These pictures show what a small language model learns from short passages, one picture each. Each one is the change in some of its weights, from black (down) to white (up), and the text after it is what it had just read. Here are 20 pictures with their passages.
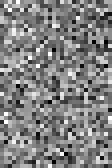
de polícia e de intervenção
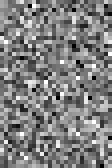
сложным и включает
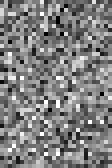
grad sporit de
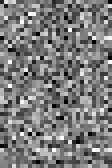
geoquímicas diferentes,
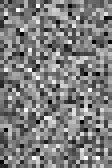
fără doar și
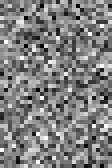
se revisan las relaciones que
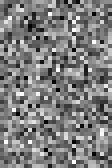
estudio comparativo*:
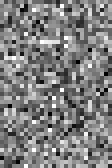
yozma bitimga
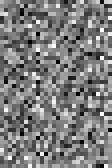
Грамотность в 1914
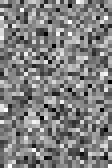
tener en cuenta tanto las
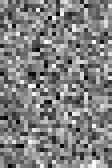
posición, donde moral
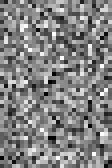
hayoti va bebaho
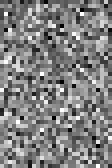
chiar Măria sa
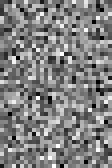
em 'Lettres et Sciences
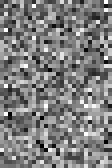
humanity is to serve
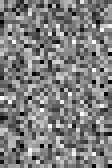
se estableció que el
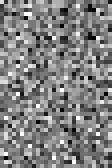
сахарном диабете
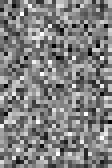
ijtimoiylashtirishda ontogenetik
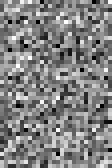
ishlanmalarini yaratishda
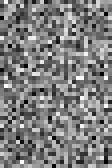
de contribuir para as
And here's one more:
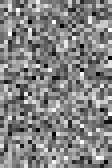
beso de Rubiales:
